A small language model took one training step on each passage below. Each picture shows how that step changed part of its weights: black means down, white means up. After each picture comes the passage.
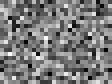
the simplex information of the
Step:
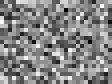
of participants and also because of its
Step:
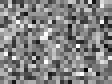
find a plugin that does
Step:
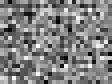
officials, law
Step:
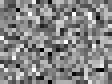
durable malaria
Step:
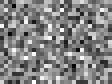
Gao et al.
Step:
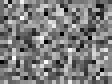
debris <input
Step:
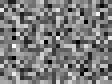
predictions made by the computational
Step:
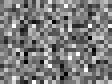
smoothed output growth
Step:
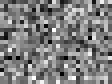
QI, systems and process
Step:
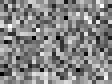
the sampling period while
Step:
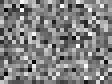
to possessions that are
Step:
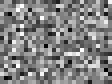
Mass spectra were
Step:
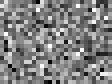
After activated carbon
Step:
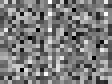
for Sukuk.
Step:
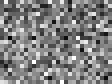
stakeholders to contribute to
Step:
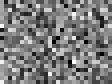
this deliverable is: x
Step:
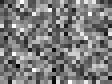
materials can improve their English
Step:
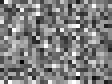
order to be able to use
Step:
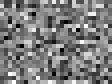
Also, their conversation
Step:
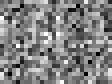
responsibility of the Service
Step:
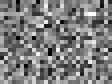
to treatment of snake
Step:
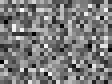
gargoyles play
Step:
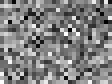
by dividing 30 training
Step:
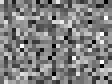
one who imparted the
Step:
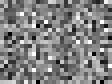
learners' academic performance
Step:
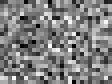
of a methoxyl
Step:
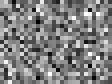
domain. After a
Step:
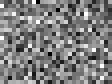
normal enamel.
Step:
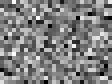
duration of sensory and
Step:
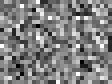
evaluated for screening.
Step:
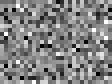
decision is due to the fact
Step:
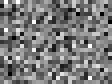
eventually lead to improved
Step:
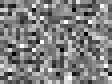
air thermostat
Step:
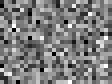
services offered by the
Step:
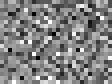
is a straight line
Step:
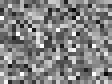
exercised in a
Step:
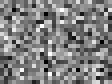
project expressed as individual
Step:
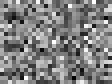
Pale yellow Clear
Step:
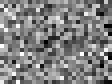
number bank account.
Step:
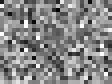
RDA cells and not being
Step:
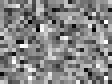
abdominal wall.
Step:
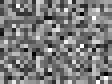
curves shown in Figures
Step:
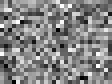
and thinking as they
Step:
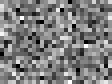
beholder. The concept
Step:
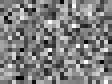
disc diffusion method.
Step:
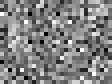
FR is independent of
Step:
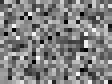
60 min Materials
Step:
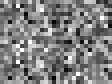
able to communicate their
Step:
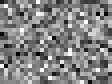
spastic contractions of
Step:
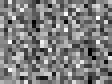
engines tend to be
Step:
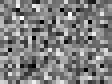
be used for general high resolution
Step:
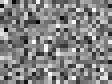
and getting a good
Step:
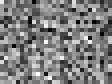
be running at your
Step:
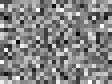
and journals such as
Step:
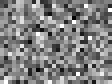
empower individuals with the
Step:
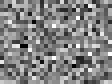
to stop cooperation between
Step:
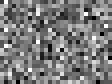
Stone Worshipped
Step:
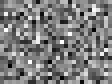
multiple stones showed a
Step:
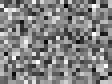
contrast. To increase the
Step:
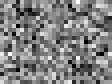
etc. One of the
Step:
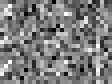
acceptance: June
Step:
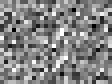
* Multivariate
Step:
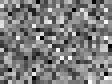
for an existing array
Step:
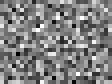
tasks with relatively small
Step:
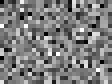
are some difficulties related
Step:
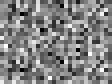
into account the lack of
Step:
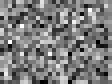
Institutional Review
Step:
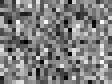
employees and they do not
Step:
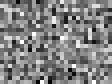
lemma. By
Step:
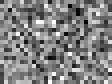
a 2×2 matrix
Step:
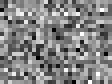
ter se prevaja
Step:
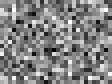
of the first-generation
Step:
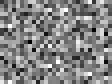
the proposed model. There are some
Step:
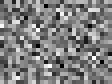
by the connections and
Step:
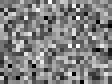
that a pharmacy be
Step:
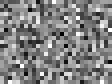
epoxy resin to
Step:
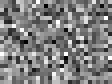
farmers, Fish farmers
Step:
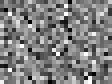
insects must be starved
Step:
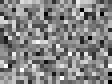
basis of their production as per
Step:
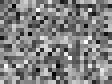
she receives the
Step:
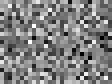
root cause analysis there is
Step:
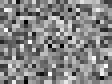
of the basis. Therefore
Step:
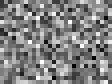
of facial recognition
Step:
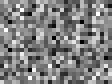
temperatures that can significantly affect
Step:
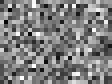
a **need to ensure
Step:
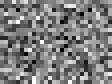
urgent today
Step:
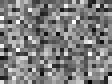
& complete information is provided
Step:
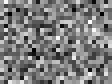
Electrical Engineering
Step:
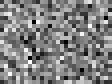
CPC collector have
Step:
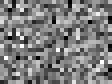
conducted to assess activation order
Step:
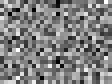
great country in the future
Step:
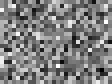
a proper shrinkage
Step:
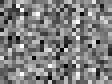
aims to establish an effective
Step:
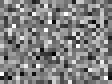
also been observed that a gap
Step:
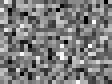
It incorporated environmental
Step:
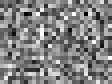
legs was stable.
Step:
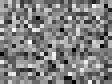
perform a correct analysis,
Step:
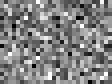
the genetic similarity of
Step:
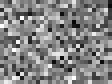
with the ease of access.
